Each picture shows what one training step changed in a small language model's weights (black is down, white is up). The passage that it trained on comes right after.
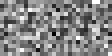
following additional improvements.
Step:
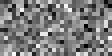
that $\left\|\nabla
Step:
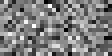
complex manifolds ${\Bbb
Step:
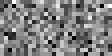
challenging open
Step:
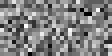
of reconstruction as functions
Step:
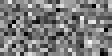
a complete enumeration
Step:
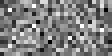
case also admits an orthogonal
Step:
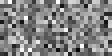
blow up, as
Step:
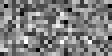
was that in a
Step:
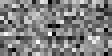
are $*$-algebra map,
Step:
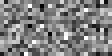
of order-preserving
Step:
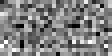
and $\Phi$ represents
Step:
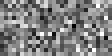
results for case II.
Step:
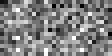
aussi le
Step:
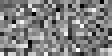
parameters. Similarly, each
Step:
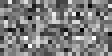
implies that the first sum
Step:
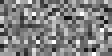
this is well known result
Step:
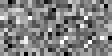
of these manifolds in this
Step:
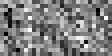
j_k)$ let
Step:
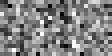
and similarly for later
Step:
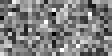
condition that decides whether
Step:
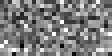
If $L$ is
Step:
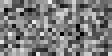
and a logit transform
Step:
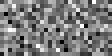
But now we can
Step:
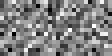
map $\phi$ of
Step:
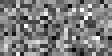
the boundary of a cross
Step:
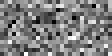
random enumeration of
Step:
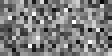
to an orbit. The
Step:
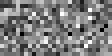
in the language of mathematical
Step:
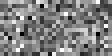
only depend on present
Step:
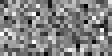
\qquad \quad
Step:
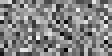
coloring, clique
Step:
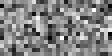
matrix representatives by
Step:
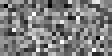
safely used when
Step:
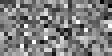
the fact that each
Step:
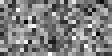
does if 1/2
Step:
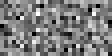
reasoning used above shows
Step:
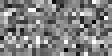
yields the suboptimal solution
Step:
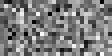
through two examples. Example
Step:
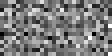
simple sample average based on
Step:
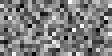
as follows: $$
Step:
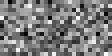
operators on a compact manifold
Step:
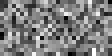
real number $\xi$,
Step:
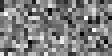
type estimates. The
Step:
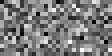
illustrating the maps
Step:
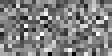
the number of iterations for
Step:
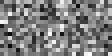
are solution to a second
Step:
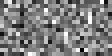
send $x$
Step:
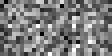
starting from a compact
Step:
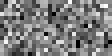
function $\phi$ with
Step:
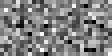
\ $ dimensional mixed
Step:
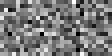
here. For the same
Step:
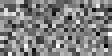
it on a plane,
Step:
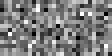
is positively oriented as
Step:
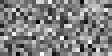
equivalent to the identity.
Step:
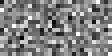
due to well-known
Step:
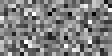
which is able to
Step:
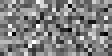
Fourier analysis of the
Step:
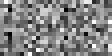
2D. \item
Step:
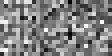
P}$ is a zero
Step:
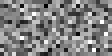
\to y = x
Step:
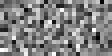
do so. Moreover we
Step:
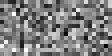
$\F$ is the
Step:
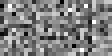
soft semi-open
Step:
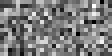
in the finite dimensional
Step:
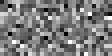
and numbers by using generating
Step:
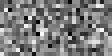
to the mixed problem with
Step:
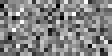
belong to $D$.
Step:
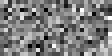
by EPSRC
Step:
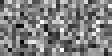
$L$ with
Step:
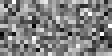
less is known about distinct
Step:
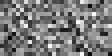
Here we collect the
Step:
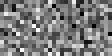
other three angles. For
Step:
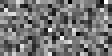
on the right hand side
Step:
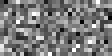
necessary and sufficient conditions from
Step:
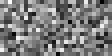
are given. Given that
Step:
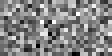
$ \ENDFOR
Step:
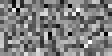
considered the case of
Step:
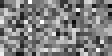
in $G$ that
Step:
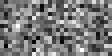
results follow if we denote
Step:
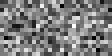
$\Pi'$ with a
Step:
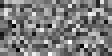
long bar in the
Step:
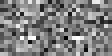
linear systems have been developed
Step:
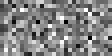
been simplified in
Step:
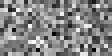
to Stanley.
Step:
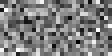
under an optimal choice of
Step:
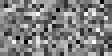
representation through an integral generating
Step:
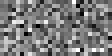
axes. For
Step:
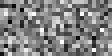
centre of D is
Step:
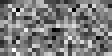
tells us precisely
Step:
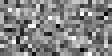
is very close to the
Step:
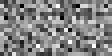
\endalign$$ for
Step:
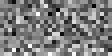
vector space with a fixed
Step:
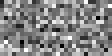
$E$ giving a
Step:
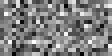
(a) A standard
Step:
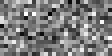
is a diffeomorphism on
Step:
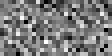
let $I=
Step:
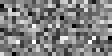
vertices in $G$,
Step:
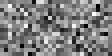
solutions correspond to the eigenvalue
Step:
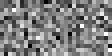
the maximum eigenvalue. In
